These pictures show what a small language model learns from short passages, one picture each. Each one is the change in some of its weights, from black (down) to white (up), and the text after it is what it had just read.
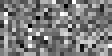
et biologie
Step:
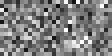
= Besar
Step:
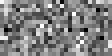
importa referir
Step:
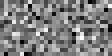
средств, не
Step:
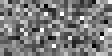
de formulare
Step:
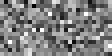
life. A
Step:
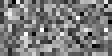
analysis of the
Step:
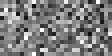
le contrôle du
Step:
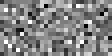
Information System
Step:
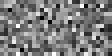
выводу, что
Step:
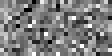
Целью данного
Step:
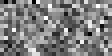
wijze van
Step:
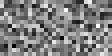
necessary ethical
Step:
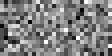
enxerga o
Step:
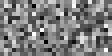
adaptan a
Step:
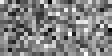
os efeitos
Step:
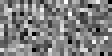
frontchilar uchun
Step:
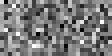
di dalam lembaga
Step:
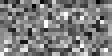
uning ijtimoiy
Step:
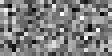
do preço. -
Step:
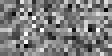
Revisão de
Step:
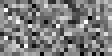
y se definió
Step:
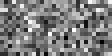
in lijn met
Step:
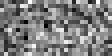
refiere y de
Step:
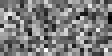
la muestra
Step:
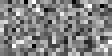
3. Agustina
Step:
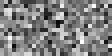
yashash tarzi
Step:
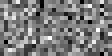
qu'ils sont
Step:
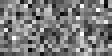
особливо: в
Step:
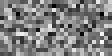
résultat des
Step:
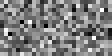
и мирское
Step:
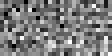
técnica. In:
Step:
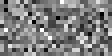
le cadre
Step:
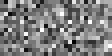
é forte.
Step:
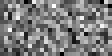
va bilimlarini
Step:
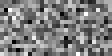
confere aos
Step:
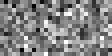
using science and
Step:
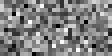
hisobga olish
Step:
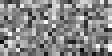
como Salvador,
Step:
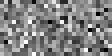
Estudio de
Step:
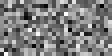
ein Nutzen
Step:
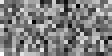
dan transparan
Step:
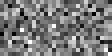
significant effect on
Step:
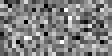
di riferimento -
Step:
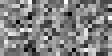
mais que uma forma de
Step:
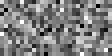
bei arabischen
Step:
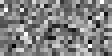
escolhida pela
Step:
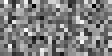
transition au
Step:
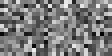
într-un sistem
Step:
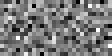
de colonização do
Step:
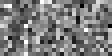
rivojlanishini va
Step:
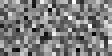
dei vertici
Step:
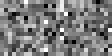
في أعمال
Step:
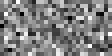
оценок по
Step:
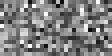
impactos de las
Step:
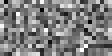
masa akhir
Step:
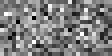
nie tylko
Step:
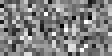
muhim farqlar
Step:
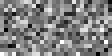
осознать все
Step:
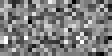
Japan is
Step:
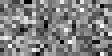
que limitam o
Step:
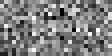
tipurile de
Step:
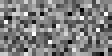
apoio à
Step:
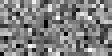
para la respuesta
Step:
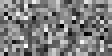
bir matn va
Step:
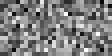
oshirish dasturlarini
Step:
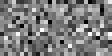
*En matière
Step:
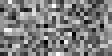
Este cenário
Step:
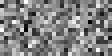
facilitando a
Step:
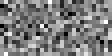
in verschillende
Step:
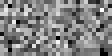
contato com outros
